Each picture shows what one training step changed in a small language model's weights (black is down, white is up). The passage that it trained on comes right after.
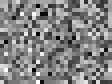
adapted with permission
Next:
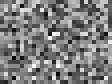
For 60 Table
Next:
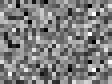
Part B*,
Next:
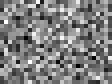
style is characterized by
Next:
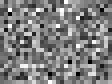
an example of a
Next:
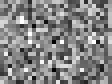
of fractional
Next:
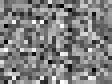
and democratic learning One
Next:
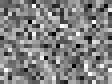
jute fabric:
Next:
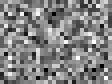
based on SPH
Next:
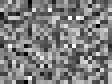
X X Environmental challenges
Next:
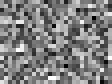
picture of a future
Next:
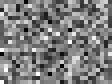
aggregates or with
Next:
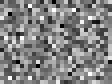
Uno Based
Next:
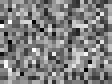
planning research*,
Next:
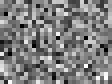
in an uncertain environment
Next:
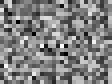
blank space within
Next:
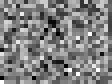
using sounding or
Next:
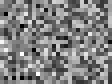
in Earth's
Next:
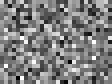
the odds of
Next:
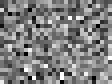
X \quad
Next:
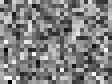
success and provides them
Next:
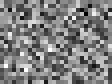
similar issues are
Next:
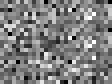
the inferior
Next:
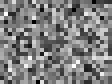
the methodological and
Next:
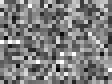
comparison between them.
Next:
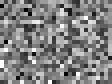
and an application
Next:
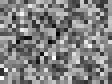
analysis showed that the
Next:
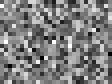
They had driven there
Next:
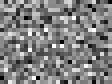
the engineer's
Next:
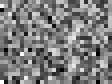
disruption, by
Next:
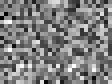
identity and the
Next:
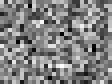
by Year of
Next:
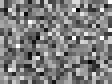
are EPT example
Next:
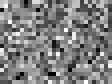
species of 16
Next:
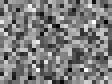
general framework which
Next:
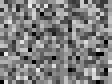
final harvest and
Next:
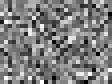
instance, lead to
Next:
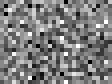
(Sharma &
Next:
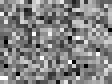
is with the National
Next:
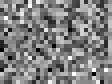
measurements make this experiment
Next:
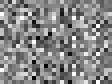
given below:
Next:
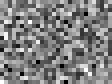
government areas (WP
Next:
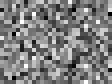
weights. An
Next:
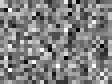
directly elicit
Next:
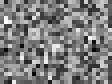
training, engaging participants
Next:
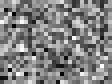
of science education since
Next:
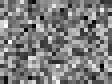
science and engineering,
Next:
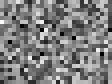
as opposed to
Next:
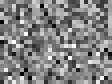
shows marked differences in
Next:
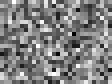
parts of the city
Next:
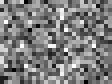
type of architecture,
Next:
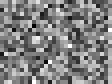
drawn between the
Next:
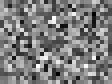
the last 20
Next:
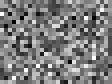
the second minimum
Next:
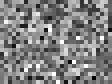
working through the different
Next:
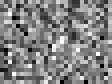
property, modification
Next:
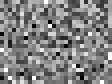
conducted in a
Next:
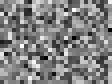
is complex due to
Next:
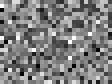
nitrogen and phosphorus
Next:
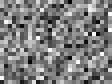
software as it
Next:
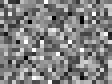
Agree 5.
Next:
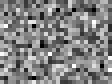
engineering and medical sciences
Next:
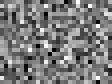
Markets Under
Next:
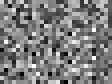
the presence of
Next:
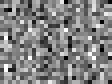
recently we are also
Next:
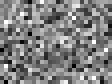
to existing structures of
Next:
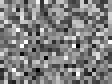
results show visible differences
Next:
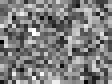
analysis and interpretation.
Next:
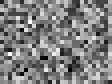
designer's desired
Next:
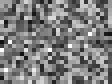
visit to the
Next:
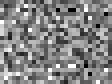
twentieth century
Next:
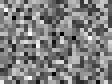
both operated by
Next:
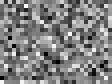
a dual or
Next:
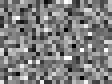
factor loading values of
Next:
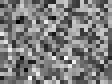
limit of detection and
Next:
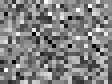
at DOI:
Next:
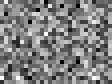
valid model it would
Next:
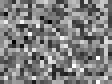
for safe and effective
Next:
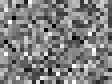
crops under specific soil
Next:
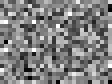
and logistics",
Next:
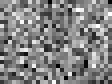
if it is better
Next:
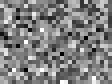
any other National
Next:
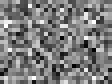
critical and largely
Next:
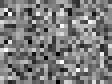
and professionalism with
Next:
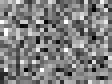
as it will help
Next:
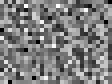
a progressive
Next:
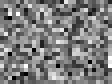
progress. As the
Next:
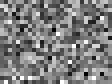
our customer. One
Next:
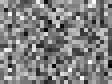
city area; and
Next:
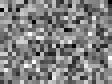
product analysis : To
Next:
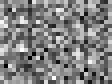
of this study are
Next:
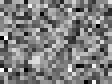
clouds is found
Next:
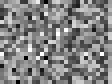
organization where the
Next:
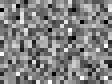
weights = weight,
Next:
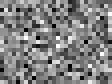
be longer than a
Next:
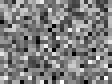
In contrast,
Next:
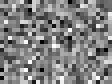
can be considered as
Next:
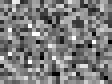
however, successive
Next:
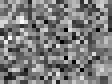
of intellectuals
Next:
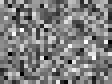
the results measured for
